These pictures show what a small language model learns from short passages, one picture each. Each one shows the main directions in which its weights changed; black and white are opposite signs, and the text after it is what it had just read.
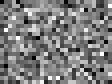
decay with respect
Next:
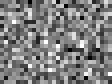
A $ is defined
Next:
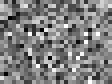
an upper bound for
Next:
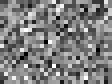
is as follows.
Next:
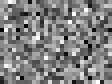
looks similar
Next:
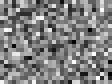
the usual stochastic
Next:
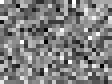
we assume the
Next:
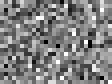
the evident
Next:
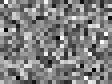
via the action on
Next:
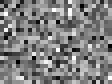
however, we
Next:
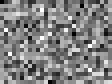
of cmc surfaces
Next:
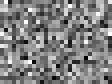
needs to be
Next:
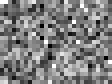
of this note has
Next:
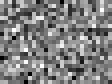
the set of
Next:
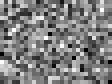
the same data and
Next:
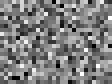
$l$ then
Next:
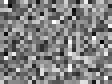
be indexed by
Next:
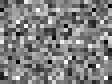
subspaces except
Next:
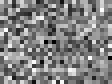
the family of probability
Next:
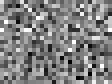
defines the
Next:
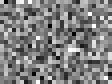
K$ such that
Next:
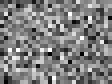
(n \in
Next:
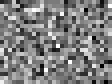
with vertices the origin
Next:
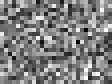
the optimal static
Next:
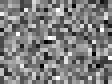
and noticed
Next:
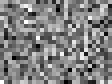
are formally
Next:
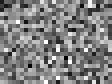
then that $$ a
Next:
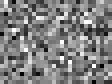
denote the set of
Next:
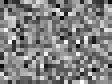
find preconditioner
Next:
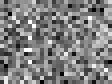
at an increasingly
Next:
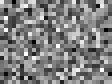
this is equivalent to
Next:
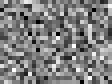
paths to obtain global
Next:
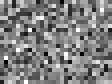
the sense of the
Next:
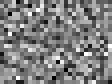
to $(\End
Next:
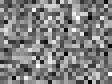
Since $\sigma $
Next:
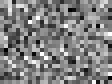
As an example,
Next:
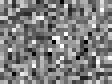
the multiplicative subset
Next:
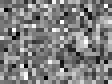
We take a set
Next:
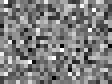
likely to be
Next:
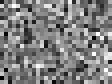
in the decomposition of
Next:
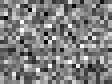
otherwise. Here,
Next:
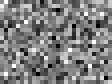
still have to show
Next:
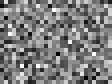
procedure described here and
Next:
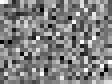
of the above
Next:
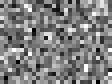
in Section 3,
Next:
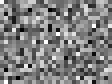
that \,and\,
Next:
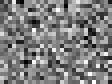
test problem consisting
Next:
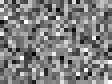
as in the case
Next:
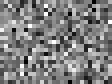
finitely generated, but
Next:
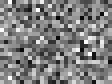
k$, lying
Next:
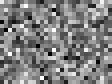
independently also
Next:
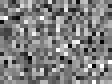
for the corresponding
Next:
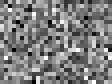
C$. The main
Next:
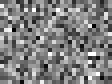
and $\rho$
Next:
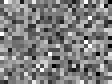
Let us fix
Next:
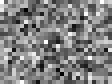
proved a lower bound
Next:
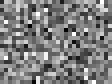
The main new
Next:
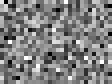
time. At
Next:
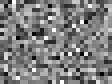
theorem (Theorem
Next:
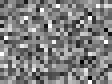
\geq 0
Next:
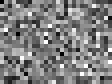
energy, we
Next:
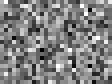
have chosen to give
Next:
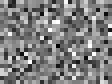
to be decreasing
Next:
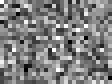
in a simple way
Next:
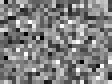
solutions of the nonlinear
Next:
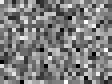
on $\Gamma$,
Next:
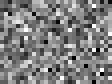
simply connected.
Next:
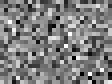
2$, the numbers
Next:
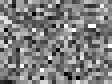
(B), from
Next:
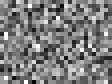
to isometrically
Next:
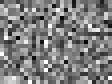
and the data,
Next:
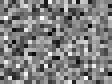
for all \(\alpha
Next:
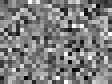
require intensive
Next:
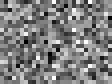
$ be a
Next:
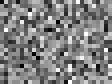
side is bounded by
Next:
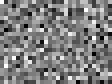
choosing the
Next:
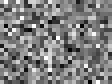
Picard rank
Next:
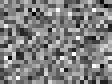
raises the
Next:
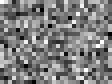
of a Gaussian
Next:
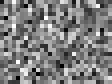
this way we get
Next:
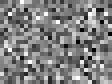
sont tangents
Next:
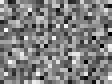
under translation,
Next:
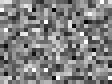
not have a
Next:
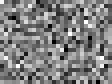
on spheres
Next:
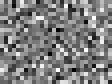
the deformation of
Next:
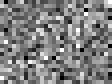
let us consider the
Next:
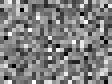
Moreover, it can
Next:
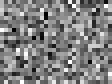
of $\lesssim
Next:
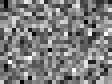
prove that it holds
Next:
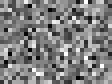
M)$ be the
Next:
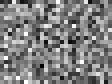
modeling of
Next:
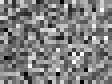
the integer number triple
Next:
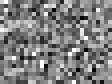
of a hand,
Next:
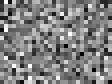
smaller than the
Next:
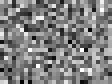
the above theorem is
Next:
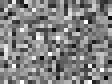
all triples
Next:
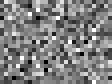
interval, the
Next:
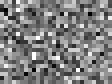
(the one with
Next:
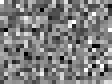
behavior of the
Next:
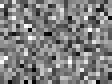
algebras constructed in
